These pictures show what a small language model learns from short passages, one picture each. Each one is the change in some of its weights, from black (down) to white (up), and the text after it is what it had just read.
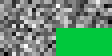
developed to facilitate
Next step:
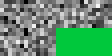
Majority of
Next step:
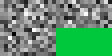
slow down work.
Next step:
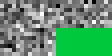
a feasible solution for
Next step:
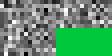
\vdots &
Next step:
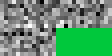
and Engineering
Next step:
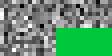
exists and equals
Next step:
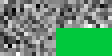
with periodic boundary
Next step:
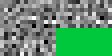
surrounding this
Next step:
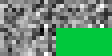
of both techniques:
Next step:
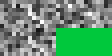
the implementation of a
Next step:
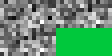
based on the
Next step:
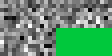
School, through the
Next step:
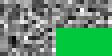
recall the notation
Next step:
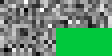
statement (A)
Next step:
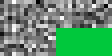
M KCl
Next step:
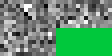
it minimizes
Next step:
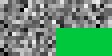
barrier curves always
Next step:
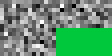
the willingness
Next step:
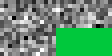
ensures that the majority
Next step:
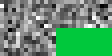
of vertices with degree
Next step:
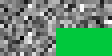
boundary condition to solve
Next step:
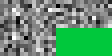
One pivotal
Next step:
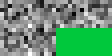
and the presence of
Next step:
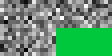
interval for mass
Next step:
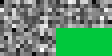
A L Interaction
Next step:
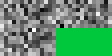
interpretations and
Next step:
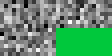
constitutive models for
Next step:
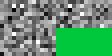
some parts of this
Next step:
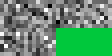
metrically isomorphic
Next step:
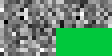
neighbourhood of the
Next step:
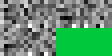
theory, and
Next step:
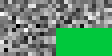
a consequence of which
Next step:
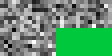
we calculate the normal
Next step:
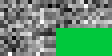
resources for a more
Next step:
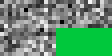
well. To the
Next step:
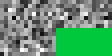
response when varying the
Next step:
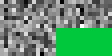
necessary and take full
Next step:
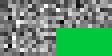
Results: The distribution
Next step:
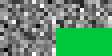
simplicial complexes
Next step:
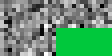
of $L$
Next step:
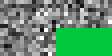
vanish identically
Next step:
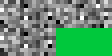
This phenomenon is
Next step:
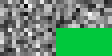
no example of a
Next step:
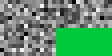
decomposes into a
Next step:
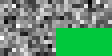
Now, we will
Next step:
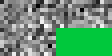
to the interaction
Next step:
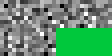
But one should
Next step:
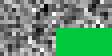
the readers
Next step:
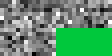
there exists an almost
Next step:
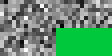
knot is less by
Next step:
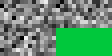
guaranteed for
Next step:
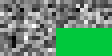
more precise as
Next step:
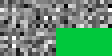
Proof of The General
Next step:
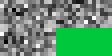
three times greater than
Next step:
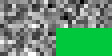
as a necessary
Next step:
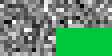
II (E)
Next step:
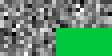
been published online,
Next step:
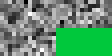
the same. We
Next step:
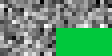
of memory when
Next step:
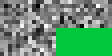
the temperature was
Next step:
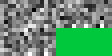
of 3, and
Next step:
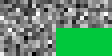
The moduli space
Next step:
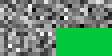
for workers must
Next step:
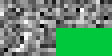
constructed by considering the
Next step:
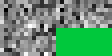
impacts and of
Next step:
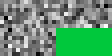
such as responding
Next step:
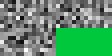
wire by minimal
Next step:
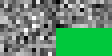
communication (refer
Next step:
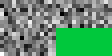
for each pair
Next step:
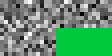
predict on test
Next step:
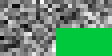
a simple proof showing
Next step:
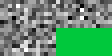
reach since it is
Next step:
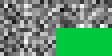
variant of chemical
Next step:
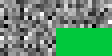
improvement on inequality
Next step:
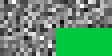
be utilized.
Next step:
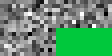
the polygeneration
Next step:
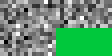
can be a
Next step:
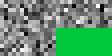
areas were identified and
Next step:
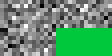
method of control using
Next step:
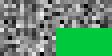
then, 6
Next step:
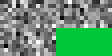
and f_z
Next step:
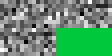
which have been
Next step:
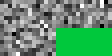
the techniques developed in
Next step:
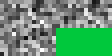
the classification of the
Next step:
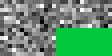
II}, EGA
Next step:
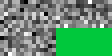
natural sources and new
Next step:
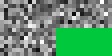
clarity and
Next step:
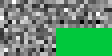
are relative total
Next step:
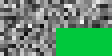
distribution, satisfying
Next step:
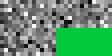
lateral porch
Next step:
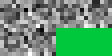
and the quantum
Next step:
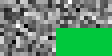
define an operator %
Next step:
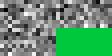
and difficult family conditions
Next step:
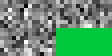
attention by government and
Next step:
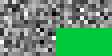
simulates clinical
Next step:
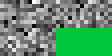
delivery. Research
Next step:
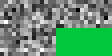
evidence on the
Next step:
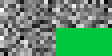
combinations of
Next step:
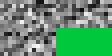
the digital age.
